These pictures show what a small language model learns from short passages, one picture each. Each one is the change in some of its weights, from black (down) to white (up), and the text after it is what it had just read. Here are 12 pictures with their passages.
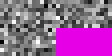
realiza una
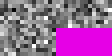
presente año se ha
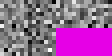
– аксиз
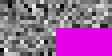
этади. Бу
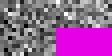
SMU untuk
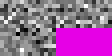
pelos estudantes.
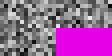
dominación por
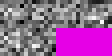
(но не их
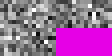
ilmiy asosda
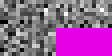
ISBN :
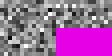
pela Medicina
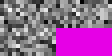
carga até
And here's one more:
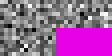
*um* com
